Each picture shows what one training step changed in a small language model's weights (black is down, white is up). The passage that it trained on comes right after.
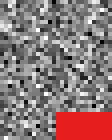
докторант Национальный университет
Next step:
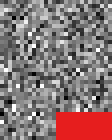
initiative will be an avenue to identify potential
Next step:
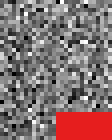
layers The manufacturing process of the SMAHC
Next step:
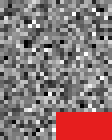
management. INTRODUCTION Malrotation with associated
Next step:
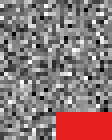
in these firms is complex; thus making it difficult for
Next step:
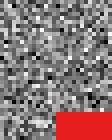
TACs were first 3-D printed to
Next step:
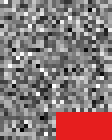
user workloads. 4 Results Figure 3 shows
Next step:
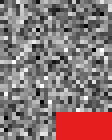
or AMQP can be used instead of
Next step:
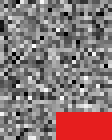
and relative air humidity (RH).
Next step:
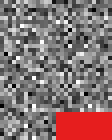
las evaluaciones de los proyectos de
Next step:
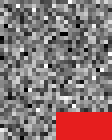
das relações de trabalho vinham sendo observados
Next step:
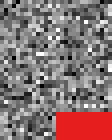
The size of the sample was based on proportional selection
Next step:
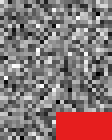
comprised of two separate systems: The Service
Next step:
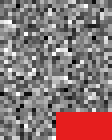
de métodos, rigor o
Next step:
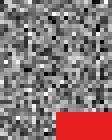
through the angiotensin-converting
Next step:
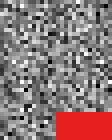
галузі, що й уможливує
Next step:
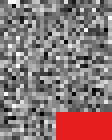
T. (2017). Improving Primary
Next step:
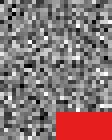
this also for above-ground biomass estimates
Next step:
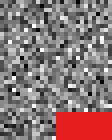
elderly people residing in the rural communities
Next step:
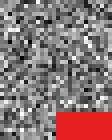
power of TiO₂ NPs impart in them
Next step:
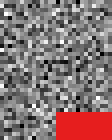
related to epilepsy, cancer and HeLa
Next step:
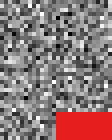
hamnafas yangilanib, ham
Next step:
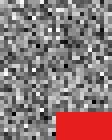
The scenario analysis shows a considerable potential for
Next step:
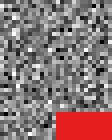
adducts of phenols (**39**) were
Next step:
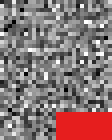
easier liquefaction compared to hydrogen
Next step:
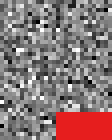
several important advantages such as reduced noise level,
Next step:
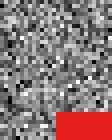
combs inside the honeybee hive
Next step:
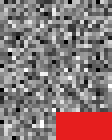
respectively. Dyslipidemia was more
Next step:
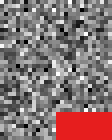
of the lingual surface above the gum line.
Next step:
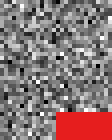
and then giving meaning. People may learn from
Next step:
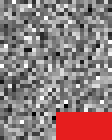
Механизмы трансформации
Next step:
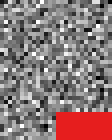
complex systems must accommodate multiplicity of
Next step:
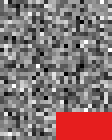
François Truffaut. *The
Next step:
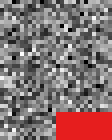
the National University of Science and Technology,
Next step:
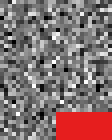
institutional stakeholders who contributed to the development of this
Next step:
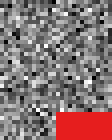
and live cosmopolitan in various types
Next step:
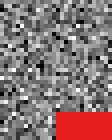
xil mazmundagi ertaklar ko‘p
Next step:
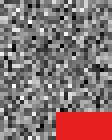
against the NMDA receptor antibodies
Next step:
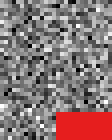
State Agrarian University, Tashkent
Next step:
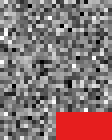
findings on Information Communication Technology. 20
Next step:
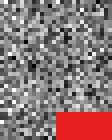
according to such validation characteristics as specificity,
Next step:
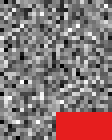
keys in the Schmidt's book
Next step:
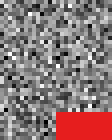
leads to partial or complete blindness.
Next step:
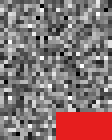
Z. In Abrial et al.
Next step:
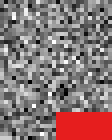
xizmat qilmoqda. Mustaqil O`zbekiston
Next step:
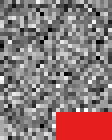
school characteristics (public/private or
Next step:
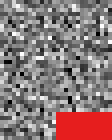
Baburnama, Hatti
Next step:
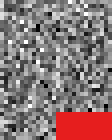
Park, participants were also keenly aware
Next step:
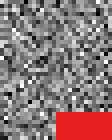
such as sodium bicarbonate.
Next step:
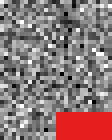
that has shown broad horizons for cooperation
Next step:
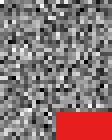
Integration and interoperability with existing national and
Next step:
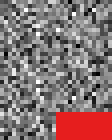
olib qo'yilmoqda. Bu esa,
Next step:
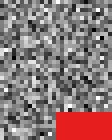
desenvolvimentismo; novo estado
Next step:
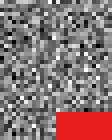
paper is devoted to the definition of an
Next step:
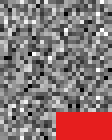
шахсларнинг гувоҳлик
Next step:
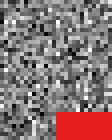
input for the soil moisture retrieval
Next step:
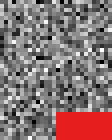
several advantages: - increases the energy efficiency of the
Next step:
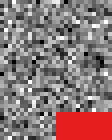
settings of the editor (scene parameters,
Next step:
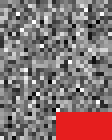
faoliyatini moliyaviy sog'lomlashtirish
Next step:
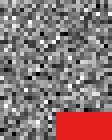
uma gama maior ou menor de objetos
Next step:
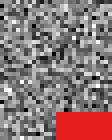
CSOs, the EU should mainly work with
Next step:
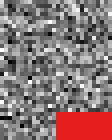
of working solution. [3]. Research results and discussion
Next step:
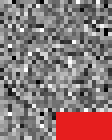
деформаційними, тінізаційними
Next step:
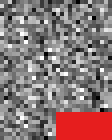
distributions at each pixel for all detection
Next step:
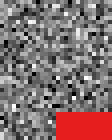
oshirishi va mamlakatlar o'rtasidagi
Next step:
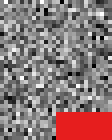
Royal Arsenal area, which had
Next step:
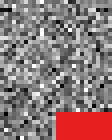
with the user. First, a deploy request
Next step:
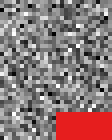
*p*-) diazonium
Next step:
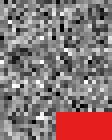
of [1] was aimed at obtaining both
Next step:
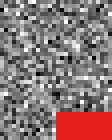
fistula compared to being married. In a
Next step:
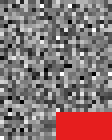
References: 1. Benson, P.
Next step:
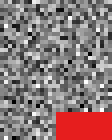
Teknik pengumpulan data dalam penelitian ini
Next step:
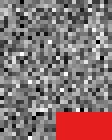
electrical resistance of the SWNT filament
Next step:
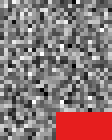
Los tratamientos temáticos y
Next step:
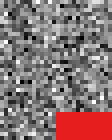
Scuola commerciale de Bellinzona
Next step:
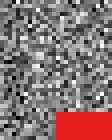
A fin de determinar la expresión y
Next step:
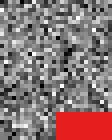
individual to make the right choice have mental cost on
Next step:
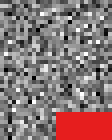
середовищем розуміється система
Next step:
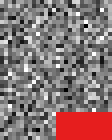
de 1998. Dispõe sobre o serviço
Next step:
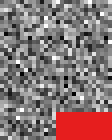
metnin nasıl yazıya
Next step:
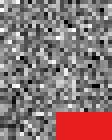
NVAO geaccrediteerd
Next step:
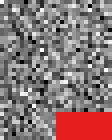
cada solo e adicionando-se 50
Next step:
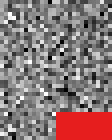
Marketing digital Canales Comerciales
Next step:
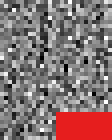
We describe their optoelectronic properties and
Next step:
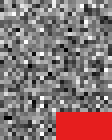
contaminación y eutrofización de
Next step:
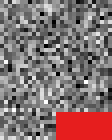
benefit from an expansion of future research in
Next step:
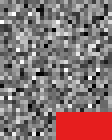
jarayonida tarbiyaning o‘ziga xos xususiyatlarini shakllantirishning
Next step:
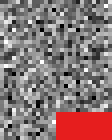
have proposed a system that can handle firewall
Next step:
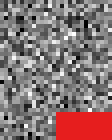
belgisi boyınsha tańlap
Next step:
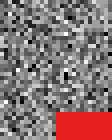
O'z-o'zini tarbiyalash
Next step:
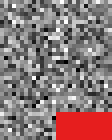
than other construction materials. The lightness of material and
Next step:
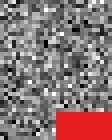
menggunakan Rinfo. Penelitian dan pengabdian
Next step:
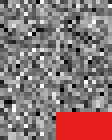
of the free acid will be molecularly
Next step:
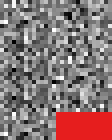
- Stratum basale - Stratum
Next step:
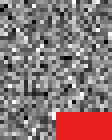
26%, и среди них только
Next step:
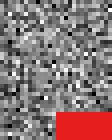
3], huge research efforts currently
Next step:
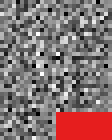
takie, jak: nerwica
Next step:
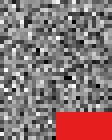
embedded within many national development strategies in
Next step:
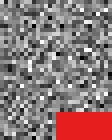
keskin pasayishi, olti yoshga kelib
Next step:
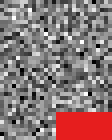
taraqqiyotlar uchun muhimdir. – O'rganish
